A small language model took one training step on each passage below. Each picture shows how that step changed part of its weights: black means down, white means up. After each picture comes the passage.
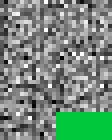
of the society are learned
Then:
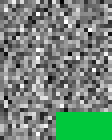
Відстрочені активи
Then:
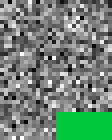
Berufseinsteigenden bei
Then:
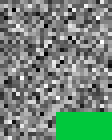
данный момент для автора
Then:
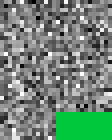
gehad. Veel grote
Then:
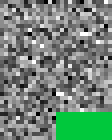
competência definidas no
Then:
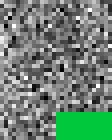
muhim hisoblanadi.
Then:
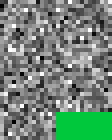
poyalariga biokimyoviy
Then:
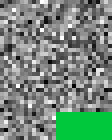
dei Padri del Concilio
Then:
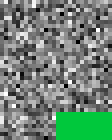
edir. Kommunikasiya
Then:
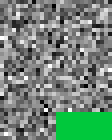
rejasining bajarilishiga
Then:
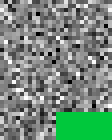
англійських сетери,
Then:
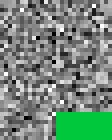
dankbar für sein Lei
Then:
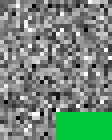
da realidade, estaria um autor
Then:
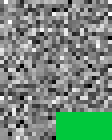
sofridas ao longo dos
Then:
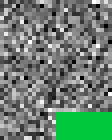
آلية لمتابعة
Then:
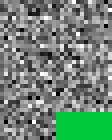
pada kegiatan pengabdian
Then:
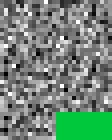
implica plantear que las políticas
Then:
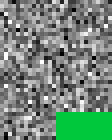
talablariga muvofiq
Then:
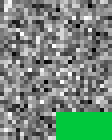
(FTFs) and Violent
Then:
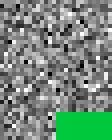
appropriées. C'est une
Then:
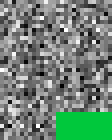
ik het met die gedachte
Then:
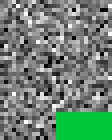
them against the strict
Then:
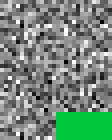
como, el ser, el fundamento
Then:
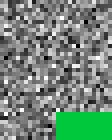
ko‘rsatadiki, bank
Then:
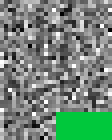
и также не допустить
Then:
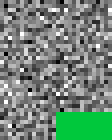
metode pengumpulan data di
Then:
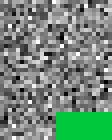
à jouer. MOTS
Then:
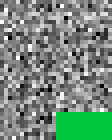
a vivir de forma estable de su
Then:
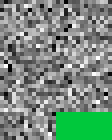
período cuidando e tendo
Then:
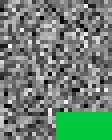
правильно построенных
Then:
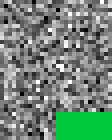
et technique, rapports
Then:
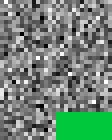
of digital-based interventions
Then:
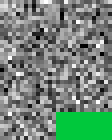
(= alle Befragten)
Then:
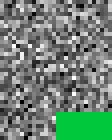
zin dat alles bij het oude
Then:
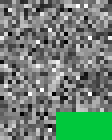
se incorporan los aspectos
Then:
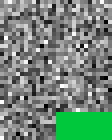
texnogen falokatga
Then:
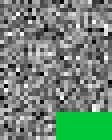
рискнул бы хотя под
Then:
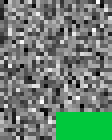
ishlanmalar tayyorlab
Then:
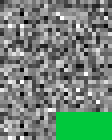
сиёсий ва иқтисодий
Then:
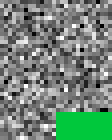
feel completely things.
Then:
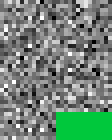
, balki siyosiy
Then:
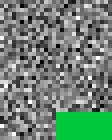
revistas y periódicos
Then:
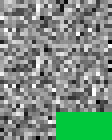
merupakan perusahaan yang
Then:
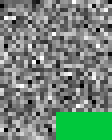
по снижению рисков,
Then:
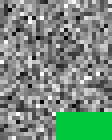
ini untuk menggali strategi
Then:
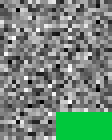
tejidos anteriores al siglo
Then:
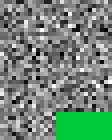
speaking. [Text]. /
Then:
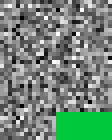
и се конкретизират три
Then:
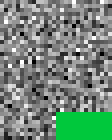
следов пальцев рук /
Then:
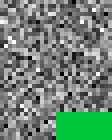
gas oleh *impeller*
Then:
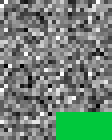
qo'llash. Masalan,
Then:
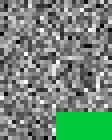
участие в диалогах.
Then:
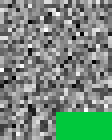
en revista UNP #73
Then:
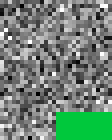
боғлиқ. Бекорга
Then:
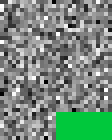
а также механизмы
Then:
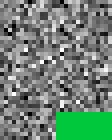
systematische wijze te
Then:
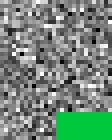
Bagdá, deveria focar
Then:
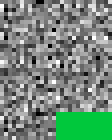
поєднує в собі
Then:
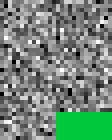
держави? Які
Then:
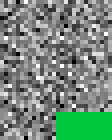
лакоћом. Цело
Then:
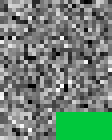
matchs de hockey sur
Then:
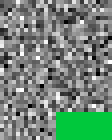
илованинг манба кодидан
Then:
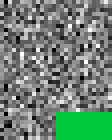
je ta smrad prisoten
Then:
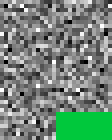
yang lebih sarat politik
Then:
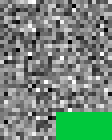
Perfection ಎಂದು
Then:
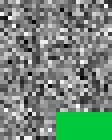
intentions? a case study on
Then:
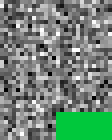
пише про «деформацію і
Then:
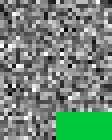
nuqtasida joylashgani
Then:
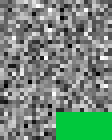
designing creative competencies
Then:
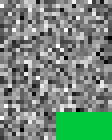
homem, afastando-o da
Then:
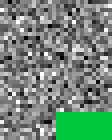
e utensílios, controle
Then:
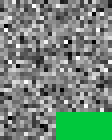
e padrões de motivação.
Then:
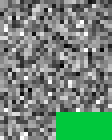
parchalaydi, etanolni va
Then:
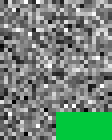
such as c-Myc and
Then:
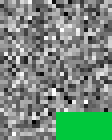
kann ich gut, dann mache
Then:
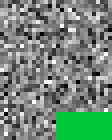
de Dios. El discurso
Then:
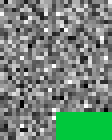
van de betrokken partijen
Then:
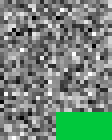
Press, New Jersey.
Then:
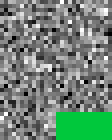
organlarning asosiy vazifalaridan
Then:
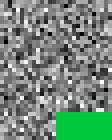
têm massa, desde, por
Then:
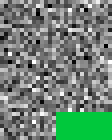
және практикалық
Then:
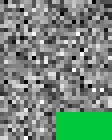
Omonova, M. D.
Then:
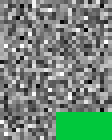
основной фон, срединная
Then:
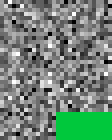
Age3, Age 4 sont
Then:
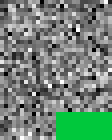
se integran el isotipo y
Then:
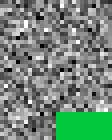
science teachers is vital in
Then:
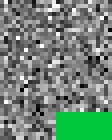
а чаще препаратов на основе
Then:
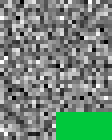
à fraude. Elimina os
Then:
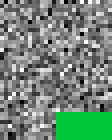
them at all. Talk to
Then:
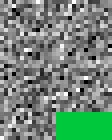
orqali o'quvchilarga
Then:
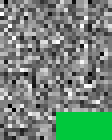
e preparo para atender as
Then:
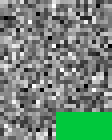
ривожлантириш учун
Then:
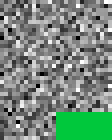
contra os cidadãos negros:
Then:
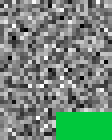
hemoglobina anormal, com
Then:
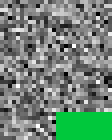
по доминирующим формам
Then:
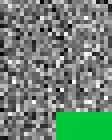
alarak, kuramsal ve
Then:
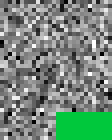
новым серьезным
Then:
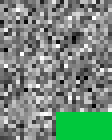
biloba for the treatment of
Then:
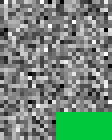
учун вазифалардан
